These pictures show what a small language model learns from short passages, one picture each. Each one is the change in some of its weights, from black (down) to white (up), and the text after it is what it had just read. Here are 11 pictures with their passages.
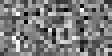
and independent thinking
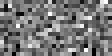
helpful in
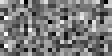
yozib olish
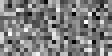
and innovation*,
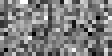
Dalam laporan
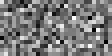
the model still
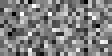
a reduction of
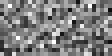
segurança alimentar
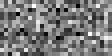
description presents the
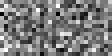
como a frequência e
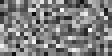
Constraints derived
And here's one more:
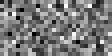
titel te
